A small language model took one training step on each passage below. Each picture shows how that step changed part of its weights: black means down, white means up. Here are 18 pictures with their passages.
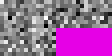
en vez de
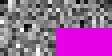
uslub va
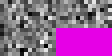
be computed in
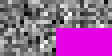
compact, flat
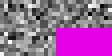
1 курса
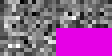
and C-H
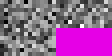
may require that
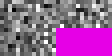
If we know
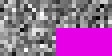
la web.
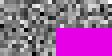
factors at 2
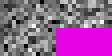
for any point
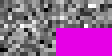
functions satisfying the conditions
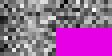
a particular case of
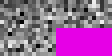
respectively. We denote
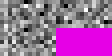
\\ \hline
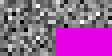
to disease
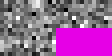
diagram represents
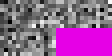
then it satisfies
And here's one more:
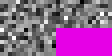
on Mathematical
